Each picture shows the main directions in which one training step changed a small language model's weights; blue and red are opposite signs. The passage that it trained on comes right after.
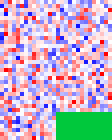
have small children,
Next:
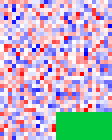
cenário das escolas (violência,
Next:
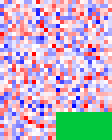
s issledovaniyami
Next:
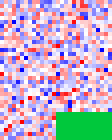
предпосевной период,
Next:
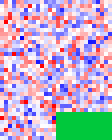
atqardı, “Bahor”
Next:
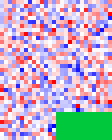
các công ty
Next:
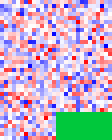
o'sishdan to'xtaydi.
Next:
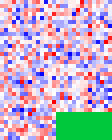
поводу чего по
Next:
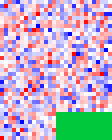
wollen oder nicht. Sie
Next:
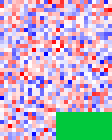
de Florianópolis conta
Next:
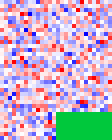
— desde concepções críticas e
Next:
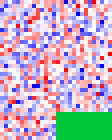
war dies angesichts der von
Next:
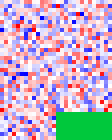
ўткир ва тўмтоқ
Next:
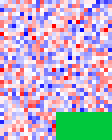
en Asunción y Gran Asunción.
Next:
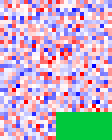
y la calidad del contacto
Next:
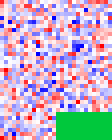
noun, grammatical
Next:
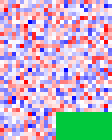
davomida jinsiy tarkibi
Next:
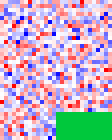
років. Насамперед
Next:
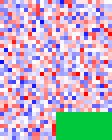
is a surgery performed in
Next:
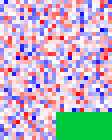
doktori (DSc), dotsent
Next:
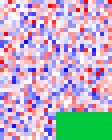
fragmentos - 4.1.
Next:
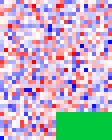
o volume de trabalho. Alguns
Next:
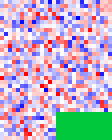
В рамках созданной
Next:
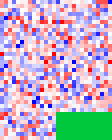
conciencia muy tranquila,
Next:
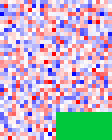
hazinadan bebahra
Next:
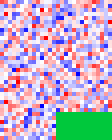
topgan og'zaki so'z
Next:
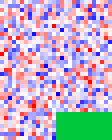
necessidades básicas, recuperando
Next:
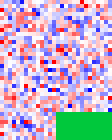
qimmatli tarixiy
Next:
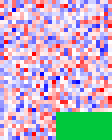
время в стенке
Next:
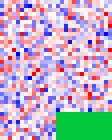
tratamiento de las fórmulas
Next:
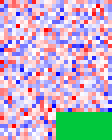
analyses de réseaux ou
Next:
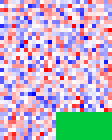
em mulheres, visto que os
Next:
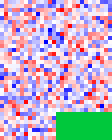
Placenta in Women with
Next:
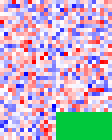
davom ⁴ Isoqova
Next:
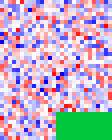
filologiya fanlari doktori
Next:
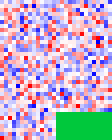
2 - Dans le scénario
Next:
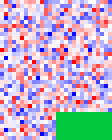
automation terdapat A. GUID
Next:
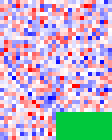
14. Massad L.S,
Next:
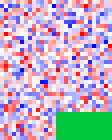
structurează ca
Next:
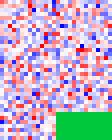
a muoversi, migrare,
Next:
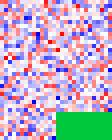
in een geschrift te
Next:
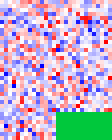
на различных высотах и
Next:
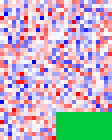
Геродот Шарққа
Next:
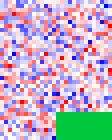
qualquer gameta do tipo B
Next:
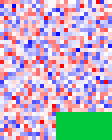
u ko’p distsiplinali
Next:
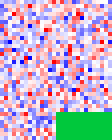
Maranhão, o baixo
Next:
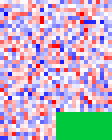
natijalari Qashqadaryo
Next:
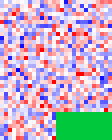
necessário Fonte: Adaptado
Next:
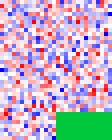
del ecuador Knowledge
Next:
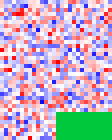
estos últimos pueden ser
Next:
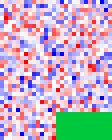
les objectifs escomptés
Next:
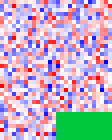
U bolalar bilan ishlash jarayonida
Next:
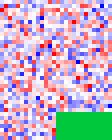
sine controlul legalității
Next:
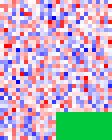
mapy jest realizowane
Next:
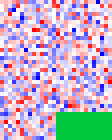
bilan mashg‘ul milliy
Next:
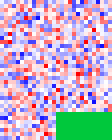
autonomie locală și
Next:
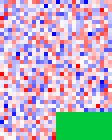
ettiradi. XIX asrning
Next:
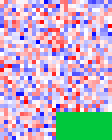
terapije ima važno
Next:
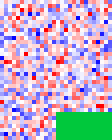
representante y número de
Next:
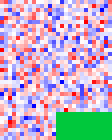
seus colaboradores e clientes, mas
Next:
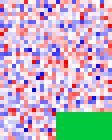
bilirrubina no sangue
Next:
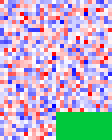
foydalanishdir. Ishlab
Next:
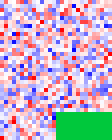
5, 2021 Demonstram que o
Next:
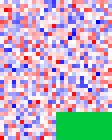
Stilmittel aufgefasst
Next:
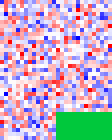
the context of risks associated
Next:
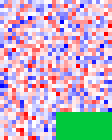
співробітництва з
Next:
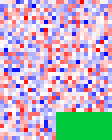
e inclusivo, universalizzante
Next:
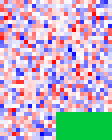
¹ Moralez S.R.
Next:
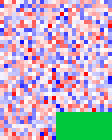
меҳнат қилишларини
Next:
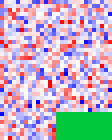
qabul qilingan tariqatlardan
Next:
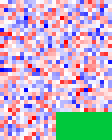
yaqini etib keladi.
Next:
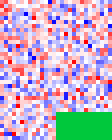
função fundamental no desenvolvimento da identidade
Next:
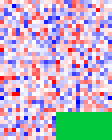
total, au fost achitate
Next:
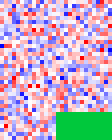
и преподносить в
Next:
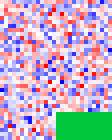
necessità di affermare il
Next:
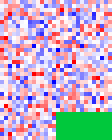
botanika terminologiyasida
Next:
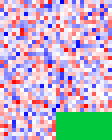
de curso (TCC) e
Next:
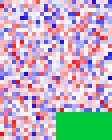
développement d'Internet
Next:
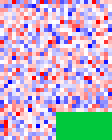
uma práxis pedagógica mais
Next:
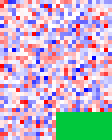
mesmos e de outros grupos,
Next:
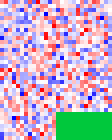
натрия представляют
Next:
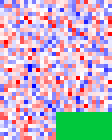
інтересах людини,
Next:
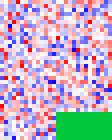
zeyn ider her câyı
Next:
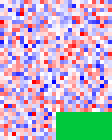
mavjudot, jumladan
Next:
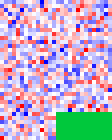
National University, Ternopil,
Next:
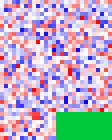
doğrudan “var olmak”
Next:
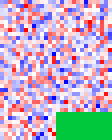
und Schlussfolgerungen
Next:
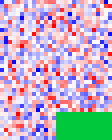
Jalǵız jalaw
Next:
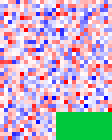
and Applications, 8 (3),
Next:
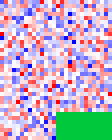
kanalini hosil qilishda
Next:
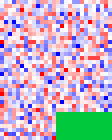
назви (Г) Додаткові
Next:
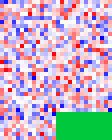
travers cet article nous
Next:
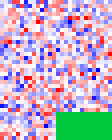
negativos como as consequências de
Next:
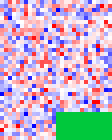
допомагають розкрити
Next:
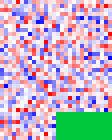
nombre égale des candidats
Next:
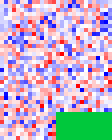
Data Riskesdas 2018
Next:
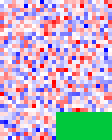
Aydinniń “ Wáde
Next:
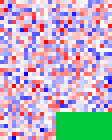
asosan ingliz va boshqa
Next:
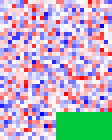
Bu mashqda to'rtta
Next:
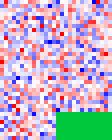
para o sucesso de um projeto de desenvolvimento
